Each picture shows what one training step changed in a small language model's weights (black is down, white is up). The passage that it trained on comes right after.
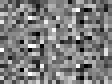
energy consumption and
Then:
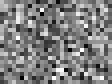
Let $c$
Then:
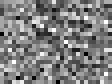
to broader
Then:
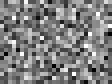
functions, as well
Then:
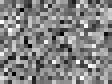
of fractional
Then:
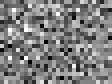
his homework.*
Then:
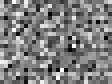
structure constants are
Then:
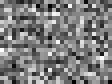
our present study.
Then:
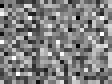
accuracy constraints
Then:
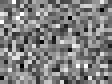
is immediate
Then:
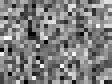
been suggested by
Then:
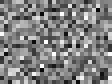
used to ensure the
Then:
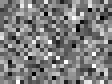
et al.
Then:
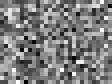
occurring with probability
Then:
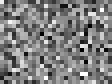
this approach,
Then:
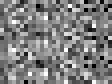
studying the
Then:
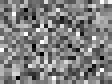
across multiple grid
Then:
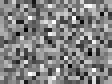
location information
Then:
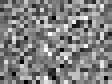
management and more details
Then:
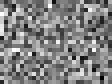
the continuum value
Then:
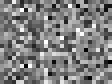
study are available from
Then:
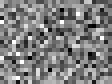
with the EM
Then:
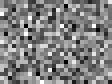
physical states. We
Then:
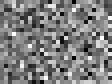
Applied Physics,
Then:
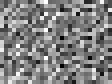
operate the
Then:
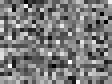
our results could be
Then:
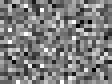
local information and are
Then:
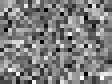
Consider a component
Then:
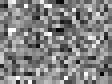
representation of the
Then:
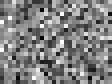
rooted tree
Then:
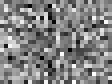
hyperparameters using
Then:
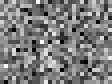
overall objectives
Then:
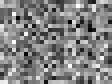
for quantitative
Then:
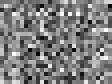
embedding in the
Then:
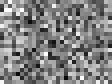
however simpler terms
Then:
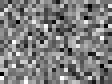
with BXM
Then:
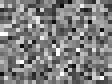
and $k$
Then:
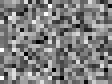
or defeated
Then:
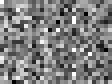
Literature Review
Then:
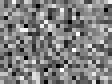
structure compared to
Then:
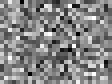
family of states where
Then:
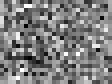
take the initial condition
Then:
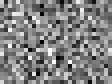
a better understanding of
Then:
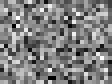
per cent level
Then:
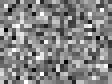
the brute
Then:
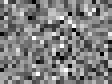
semantic differential
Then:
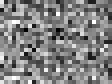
the proof of
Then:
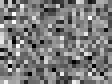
an upper bound on
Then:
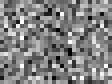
that \[
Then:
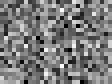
lies on the
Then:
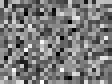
is in agreement
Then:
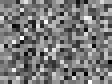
service. In
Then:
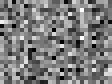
accounting expert
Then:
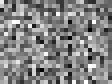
the singular set
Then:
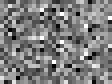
outflow if
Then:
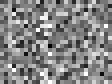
importantly, ratio
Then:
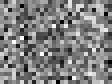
as defined in
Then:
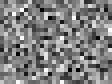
investigations into the
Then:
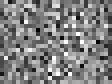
combined examined
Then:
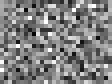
performance degradation
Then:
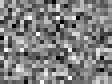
variables burn
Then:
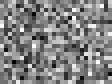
difference was not
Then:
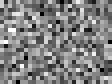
a perturbation of
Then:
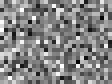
offers the ideal
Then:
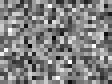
of elementary particles
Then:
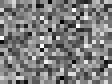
groupoid. For
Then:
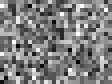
for each $i
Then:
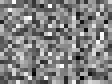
analysis technique,
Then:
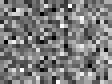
we will give a
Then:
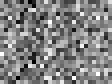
strong absorption while
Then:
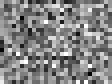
quadratic loss
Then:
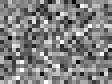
invariant under the
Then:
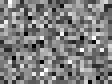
of code in
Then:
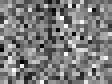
it follows that in
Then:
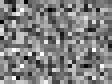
the plot, we
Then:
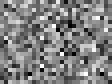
constant, which
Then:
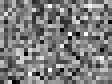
distribution. The second
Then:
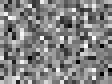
distance, the
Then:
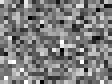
Clinics of
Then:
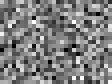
\rightarrow v$.
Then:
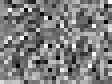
features are essentially
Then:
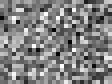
preceding t
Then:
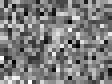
is the function defined
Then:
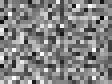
the early
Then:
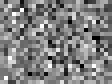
in view of
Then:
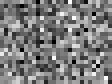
is isomorphic to
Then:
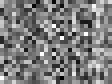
filters for the
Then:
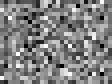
decrease after
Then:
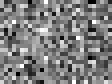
predict the
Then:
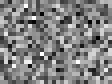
distances allows
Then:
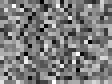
placed on top
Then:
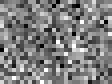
the claim follows
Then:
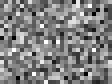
the pump
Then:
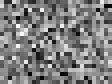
are geometrically
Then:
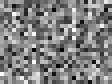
was designed to
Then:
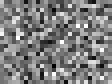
$H$ be
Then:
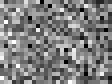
Such large
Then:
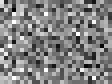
the slope
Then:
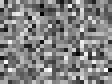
a more detailed
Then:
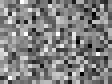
transmission electron
